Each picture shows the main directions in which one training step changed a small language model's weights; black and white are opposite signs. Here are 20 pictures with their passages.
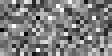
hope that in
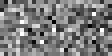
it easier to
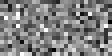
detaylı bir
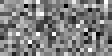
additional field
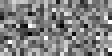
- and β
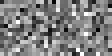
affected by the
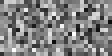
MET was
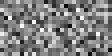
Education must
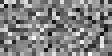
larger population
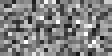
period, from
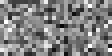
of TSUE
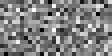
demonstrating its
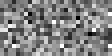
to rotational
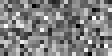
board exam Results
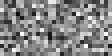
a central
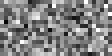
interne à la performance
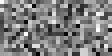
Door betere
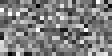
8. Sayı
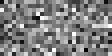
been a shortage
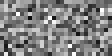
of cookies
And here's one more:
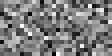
approach was chosen
